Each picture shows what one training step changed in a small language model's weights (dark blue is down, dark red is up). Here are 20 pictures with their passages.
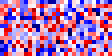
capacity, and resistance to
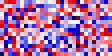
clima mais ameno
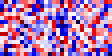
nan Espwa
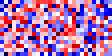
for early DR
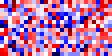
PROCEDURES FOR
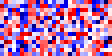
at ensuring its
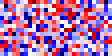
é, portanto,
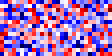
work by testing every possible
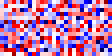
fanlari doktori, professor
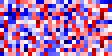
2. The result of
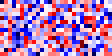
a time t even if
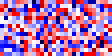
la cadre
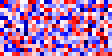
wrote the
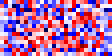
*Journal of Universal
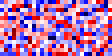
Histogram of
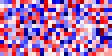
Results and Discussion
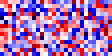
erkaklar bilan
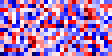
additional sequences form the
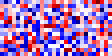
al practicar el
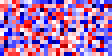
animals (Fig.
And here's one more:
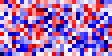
equivalente en
